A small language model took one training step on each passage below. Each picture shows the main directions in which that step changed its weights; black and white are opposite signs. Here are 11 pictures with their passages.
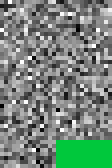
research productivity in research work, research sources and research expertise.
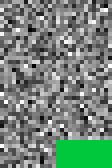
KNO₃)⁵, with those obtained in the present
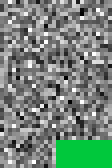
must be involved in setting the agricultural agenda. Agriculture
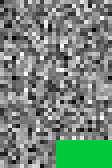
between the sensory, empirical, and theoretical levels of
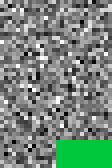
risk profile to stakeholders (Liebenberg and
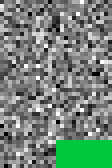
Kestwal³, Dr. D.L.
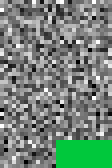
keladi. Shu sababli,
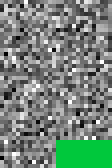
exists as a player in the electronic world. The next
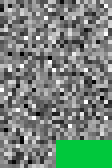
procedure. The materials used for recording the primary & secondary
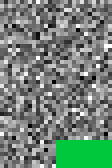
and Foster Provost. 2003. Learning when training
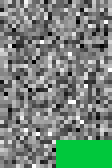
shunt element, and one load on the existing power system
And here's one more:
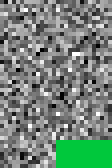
A hybrid array of many analog subarrays could
